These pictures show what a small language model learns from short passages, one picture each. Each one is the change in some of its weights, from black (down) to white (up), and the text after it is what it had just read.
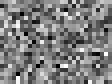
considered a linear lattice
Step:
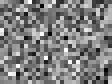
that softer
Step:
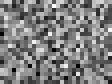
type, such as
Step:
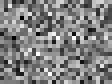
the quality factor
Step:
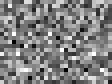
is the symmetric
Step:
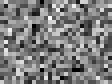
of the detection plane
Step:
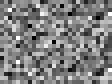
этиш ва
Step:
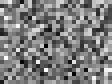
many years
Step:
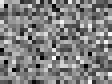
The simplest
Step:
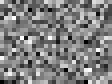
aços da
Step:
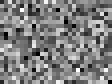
em tempos de
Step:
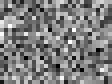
a fim de
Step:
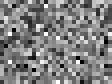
these quantitative
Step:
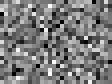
detuning relative to
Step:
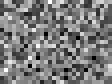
point. The
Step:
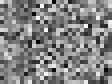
interpretação da
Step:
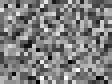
publicó en
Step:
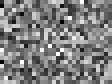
used for training
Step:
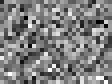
b. Har
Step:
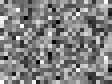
к входной
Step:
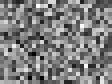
conjecture the
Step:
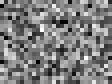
to explore
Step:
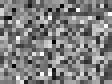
от причины
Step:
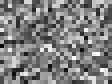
is considered as a
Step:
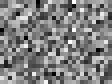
fits are
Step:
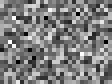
ve Edward
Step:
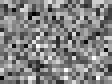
mesas. As
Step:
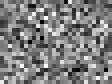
tracer in the
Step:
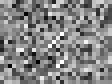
following relation:
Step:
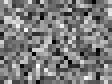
respectively. From
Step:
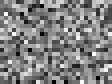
with longitude is
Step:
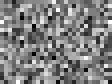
as $t
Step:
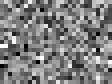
eran un
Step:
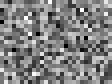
adhering to
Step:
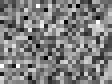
this article we
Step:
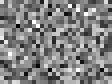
and goes back
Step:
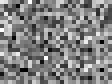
region of low
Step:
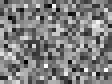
pion mass have
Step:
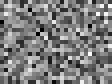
The model is
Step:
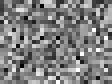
between Yin
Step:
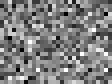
Research at Los
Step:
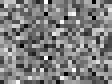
basis of
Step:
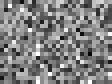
the energy bin
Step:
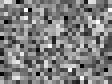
(for more
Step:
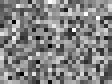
elektron pul
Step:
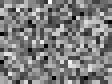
work, we have
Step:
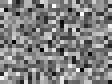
to keep some
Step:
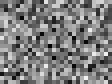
influenced by
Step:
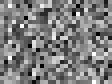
apa yang
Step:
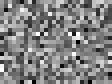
the prescription of
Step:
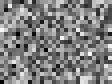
the importance of
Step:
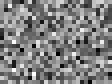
the speed of
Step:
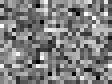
not possible to fit
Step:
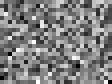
ensure energy
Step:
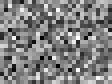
the trivial
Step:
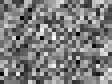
manusia dan
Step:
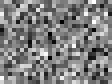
Le tableau
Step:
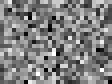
then A - end
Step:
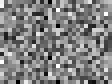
de rvc
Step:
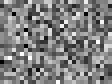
uma complexa
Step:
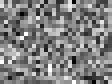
que ele
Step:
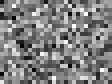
merely a theoretical
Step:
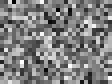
$h$ used
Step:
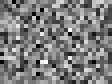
le test de
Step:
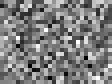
important (regime
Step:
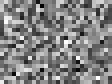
while in the
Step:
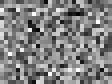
and we can
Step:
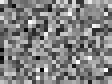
Applied Sciences
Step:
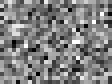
be considered in this
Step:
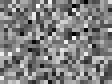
o ponto
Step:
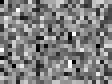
які є
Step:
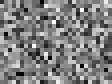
advection and
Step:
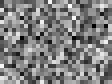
we assume an
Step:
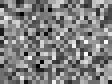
indicates that the
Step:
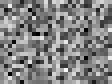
a todos
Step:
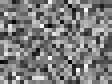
accepting this
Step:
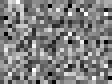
va kechki
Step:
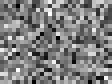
los principales
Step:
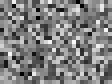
dissociating and
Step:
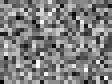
creación de
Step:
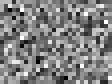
halos are a
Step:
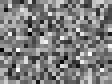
the magnitude of
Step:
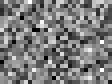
fields, which are
